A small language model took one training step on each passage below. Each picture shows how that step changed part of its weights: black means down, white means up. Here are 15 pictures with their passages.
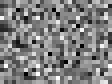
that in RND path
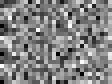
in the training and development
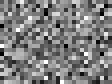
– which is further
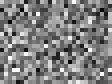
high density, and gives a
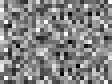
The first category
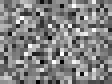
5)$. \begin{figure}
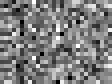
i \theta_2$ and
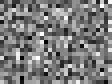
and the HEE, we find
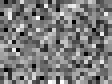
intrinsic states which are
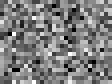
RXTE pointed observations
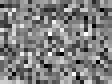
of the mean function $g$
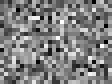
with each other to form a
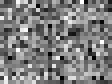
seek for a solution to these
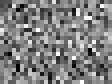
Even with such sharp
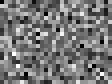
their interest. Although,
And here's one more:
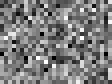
the quarks in bound states
